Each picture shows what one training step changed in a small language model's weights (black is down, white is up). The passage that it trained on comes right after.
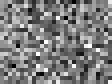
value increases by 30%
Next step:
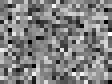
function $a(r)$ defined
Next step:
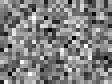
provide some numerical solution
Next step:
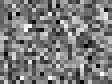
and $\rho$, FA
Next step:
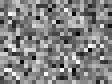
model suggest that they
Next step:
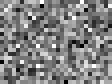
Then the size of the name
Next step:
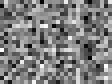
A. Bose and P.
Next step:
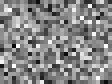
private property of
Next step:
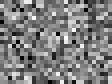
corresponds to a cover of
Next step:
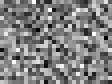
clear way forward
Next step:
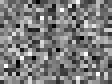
extreme events.
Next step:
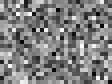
a partial custodial
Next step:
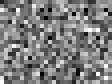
upgraded to 4 if
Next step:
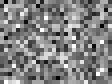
intrinsic charm
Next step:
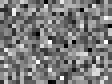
and ${\bf J}$ respectively
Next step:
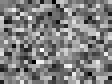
the properties of CME
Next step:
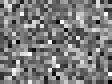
and $ k \neq j$.
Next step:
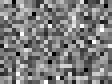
Mira stars, are
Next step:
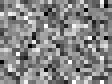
Quataert for
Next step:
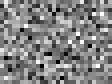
the last map is the
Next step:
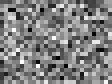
collapse theories
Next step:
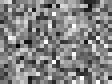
merger fractions into
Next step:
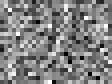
new interesting results in the
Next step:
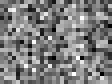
response plays a
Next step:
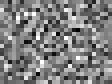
a group is finite whenever
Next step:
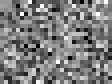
columns do not change
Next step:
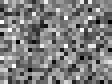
in Figure 4a. They
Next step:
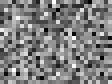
on it. Let $z$
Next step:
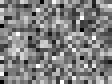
estimate a noisy
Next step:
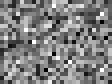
motive. Under this
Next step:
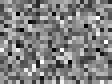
for a given $k$ would
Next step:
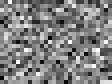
leading to a theoretical
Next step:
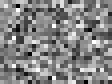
all holomorphic functions in
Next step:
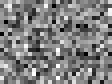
we highlight our main results
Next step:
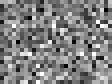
and the explicit formula
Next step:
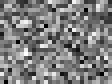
for UAT to hold
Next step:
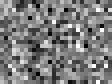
models. The earlier
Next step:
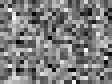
is calculated as corresponding to the
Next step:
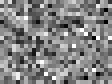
study also shows that Kerr
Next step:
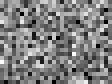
and Thierry
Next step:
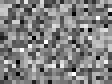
pulls back to the
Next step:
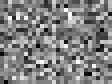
is, the vertices of
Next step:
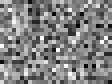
can be simply scaled
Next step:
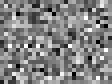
as a morphism of local
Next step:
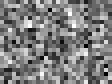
supply and measured
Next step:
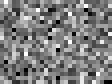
With the state estimation
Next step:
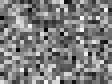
fields (of course
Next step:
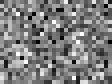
to conduction heat transfer
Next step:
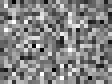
based upon the continuous
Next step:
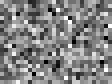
from the asymptotic
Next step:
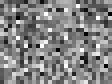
spherical cores are
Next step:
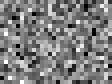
holonomy lies
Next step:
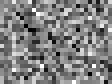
from the Swiss
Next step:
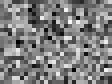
density can be expressed as a
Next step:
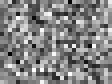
matrix of the graph. For
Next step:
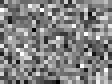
A \rightarrow A$ be an
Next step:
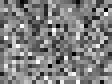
on their actions randomly,
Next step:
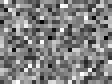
the fractional moment
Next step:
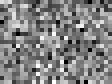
modification either of
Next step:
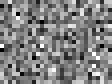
Theorem 2.3 in the above
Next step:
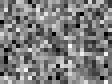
with trapped-ion
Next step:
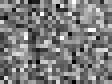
form $6h\pm
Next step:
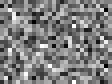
is enough to consider the case
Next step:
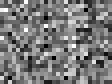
corresponds to frequency 0
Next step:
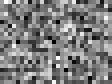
as shown in column 5.
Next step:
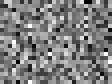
. \end{eqnarray} A
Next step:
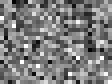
manifolds are given by the
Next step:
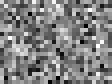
a massive disc of
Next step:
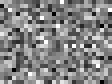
the predicted value of
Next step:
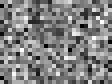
we employ a two
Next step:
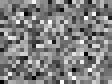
of the art problems,
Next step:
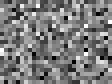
\Rightarrow (1)$
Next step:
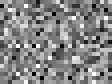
a convolution of the two
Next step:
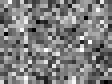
connected (e.g.,
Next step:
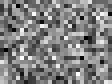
radical challenge
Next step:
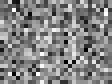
University of Basic
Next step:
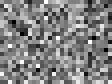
small, a slight
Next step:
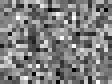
energy on the orbitals
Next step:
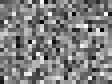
and only if $p$ is
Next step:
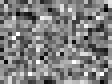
(turned on) as
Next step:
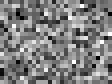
average not only over the
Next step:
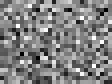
{\it Modern quantum
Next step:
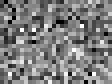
star-formation activity of these
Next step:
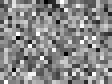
the numerical solution of the
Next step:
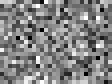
recurrently and
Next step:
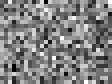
on the left hand side
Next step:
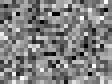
$R_n$ from the
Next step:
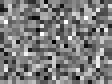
for all } k \in
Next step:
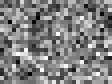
into a single platform
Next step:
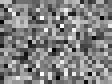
the evolution of a quantum
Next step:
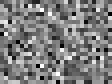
a_i$ and $\hat
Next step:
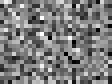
the scalar metric are with
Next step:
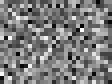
These enhancements lead
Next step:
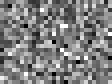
of $\CR$. This is
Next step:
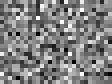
of Theorem 2.7.} Let
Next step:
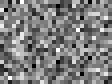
Math. Phys.},
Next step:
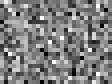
the required $U$
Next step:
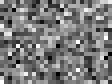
74-d stare of
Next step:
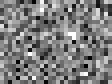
\epsfbox{} }
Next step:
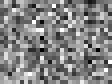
are the normal vector and
